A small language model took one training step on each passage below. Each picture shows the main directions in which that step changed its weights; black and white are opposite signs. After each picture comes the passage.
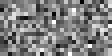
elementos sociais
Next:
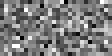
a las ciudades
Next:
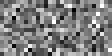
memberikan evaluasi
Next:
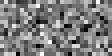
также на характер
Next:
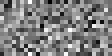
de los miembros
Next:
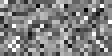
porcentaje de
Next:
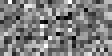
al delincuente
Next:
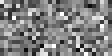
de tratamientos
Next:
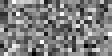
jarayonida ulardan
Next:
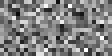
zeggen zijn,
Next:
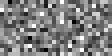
develop specialized
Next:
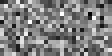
possam tirar
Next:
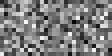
de queda no
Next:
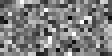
transport. Cost
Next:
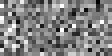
Se indagó sobre
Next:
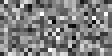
lanzamiento del
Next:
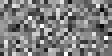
ona hep
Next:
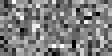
Essa inovação
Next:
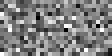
складний процес
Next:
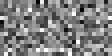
fire per unit
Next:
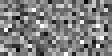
отличается от
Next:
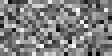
é crucial para
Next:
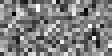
realizează prin
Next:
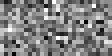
and norms.
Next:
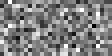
donde el debate
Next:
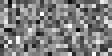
все більше
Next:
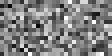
de dar un desarrollo al
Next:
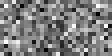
bepaling is
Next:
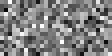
- Mekki
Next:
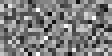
testes e
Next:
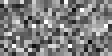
Buna göre
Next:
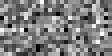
summer air
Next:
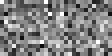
motora em
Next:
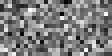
- SIM -
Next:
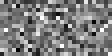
відомі для
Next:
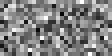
sol, orta ve
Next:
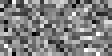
и Коран,
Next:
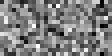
про необхідність
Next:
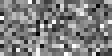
в каждом
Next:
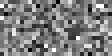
como filología,
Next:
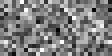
Avenida e
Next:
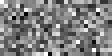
que a presença
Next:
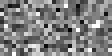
Studies in
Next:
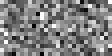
on nutritional
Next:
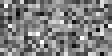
fandagi yangilik
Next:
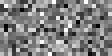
и ISSN
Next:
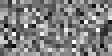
à mostra,
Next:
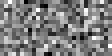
asrdan XX
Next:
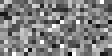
The lead and
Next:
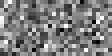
de estoques.
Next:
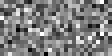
destruction and
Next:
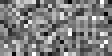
dari penelitian ini
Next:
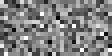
quest for the
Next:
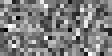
mundo; b)
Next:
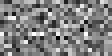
tayyorlash va
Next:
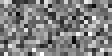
dari yang sudah
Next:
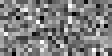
и великом
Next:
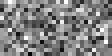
de Apure, El
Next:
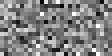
para o entendimento
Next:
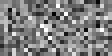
oid bo‘lgan
